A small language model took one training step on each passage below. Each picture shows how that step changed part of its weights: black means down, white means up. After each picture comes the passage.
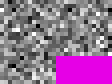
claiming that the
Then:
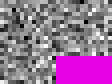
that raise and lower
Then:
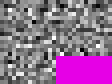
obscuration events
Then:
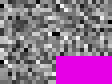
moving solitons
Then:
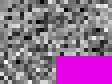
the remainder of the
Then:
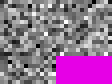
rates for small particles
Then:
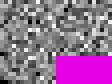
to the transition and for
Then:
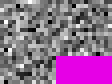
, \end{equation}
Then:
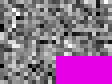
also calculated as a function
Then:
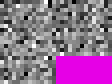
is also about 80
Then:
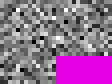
transformed bounding
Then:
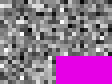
stronger than major
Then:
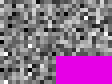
point group) leaves
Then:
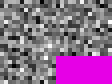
linearly from a full
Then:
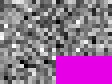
under the action are
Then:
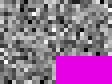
charge and fractional
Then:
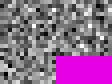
two cyclic code
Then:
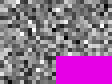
the tori in
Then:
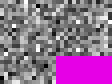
to strong perturbation
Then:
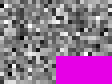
$r$ from the
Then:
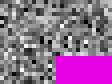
between the individual
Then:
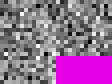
and 68 mK.
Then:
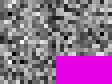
time in the two states.
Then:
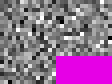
BLT parameters}. This
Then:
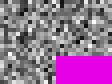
is optimal in the
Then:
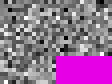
large-scale system, one
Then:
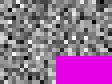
the two-dimensional case and
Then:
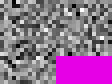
Points with high values
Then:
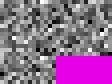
& medium &
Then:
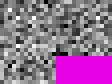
cross sections for the two
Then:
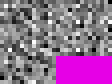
fixed chemical
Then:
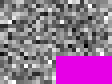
of $\mathcal{F}$.
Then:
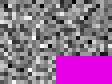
the range $-8 \le
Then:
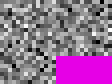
AAT and optical
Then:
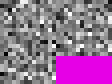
three selected positive
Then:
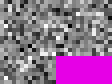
in the data. \footnote
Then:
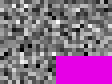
EE}, \quad
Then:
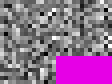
MOM coefficients
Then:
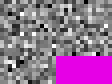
effectiveness. The
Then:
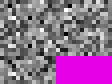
Bigelow N P
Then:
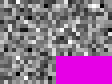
and fermionic
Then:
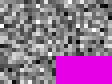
all. Such a
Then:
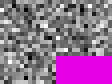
explaining the solar
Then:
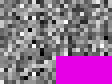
narratives on
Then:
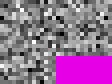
This new mechanism indicates
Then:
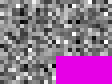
deliver the three
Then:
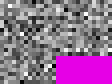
the same numerical framework
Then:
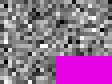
respectively. Special
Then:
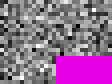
behaviors of the critical
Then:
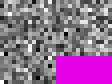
vacuum solution
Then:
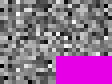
at the CERN
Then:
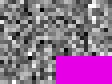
information matrix elements, not
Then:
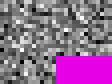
a few AU of
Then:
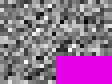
motion and introduce the
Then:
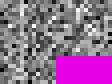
machines appear;
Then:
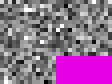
Methods section.
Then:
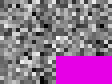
Se interstitial
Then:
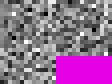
of introducing additional
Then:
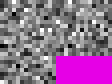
boundary conditions are applied.
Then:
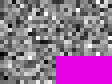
sector of the whole
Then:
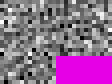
a' = \frac
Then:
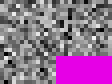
been suggested in
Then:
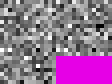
terms of the momentum distribution
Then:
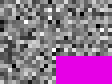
AI companions
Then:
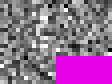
by the equation (18)
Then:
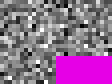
values in Quantum
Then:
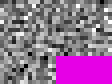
as a 4-port
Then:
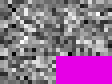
imposing data.
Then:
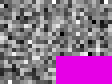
the accumulation of
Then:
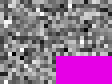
many efforts have been
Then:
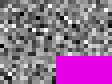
the corresponding row variable
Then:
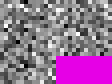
mirror and a
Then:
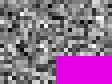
using this metric.
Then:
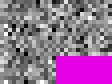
is so large that the
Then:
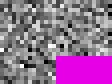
LF and with a
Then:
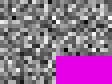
and differential channels
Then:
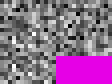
allows more efficient
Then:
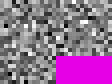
in the vicinity
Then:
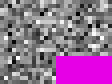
If this mass were to
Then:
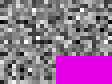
patterns of the
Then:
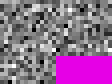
would correspond to around
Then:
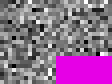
coordinate descent method
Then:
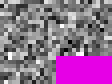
and displacement
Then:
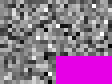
time it should be much
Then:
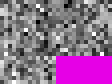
device in the
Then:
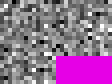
We also expect any
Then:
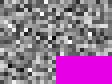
theoretical distributions given
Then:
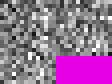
out by the measurement
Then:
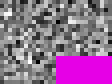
high mobility, we used
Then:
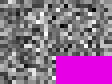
a free parameter.
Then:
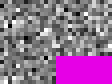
the resulting band structure is
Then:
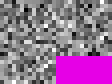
of the confining
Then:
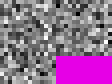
execution time is
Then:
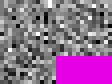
advantage over
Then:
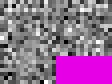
in the previous section. For
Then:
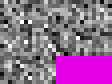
be realized only within a
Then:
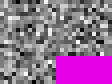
amplitude contribute at
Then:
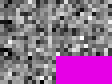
is better designed
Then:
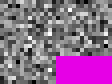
hand, excitation
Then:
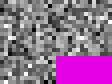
to the sample surface. In
